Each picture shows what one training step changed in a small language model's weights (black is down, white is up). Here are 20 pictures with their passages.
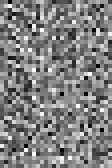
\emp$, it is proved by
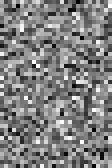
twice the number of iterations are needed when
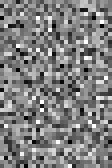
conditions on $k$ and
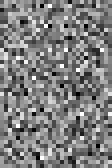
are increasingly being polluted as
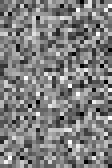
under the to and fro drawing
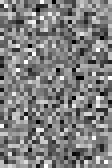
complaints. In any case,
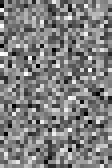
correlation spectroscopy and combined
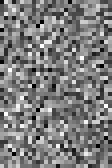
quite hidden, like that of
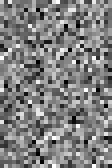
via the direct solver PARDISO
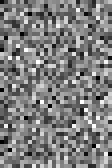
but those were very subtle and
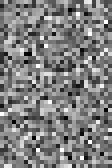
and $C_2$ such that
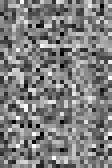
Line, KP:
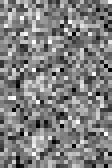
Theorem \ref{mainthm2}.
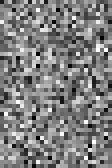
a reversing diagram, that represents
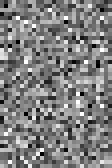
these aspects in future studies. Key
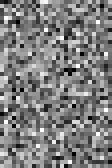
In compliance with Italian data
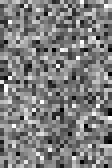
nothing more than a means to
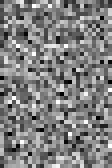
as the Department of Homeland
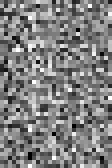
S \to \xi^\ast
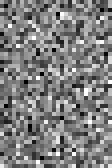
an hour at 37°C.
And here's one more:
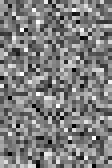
priority Contribute to the development
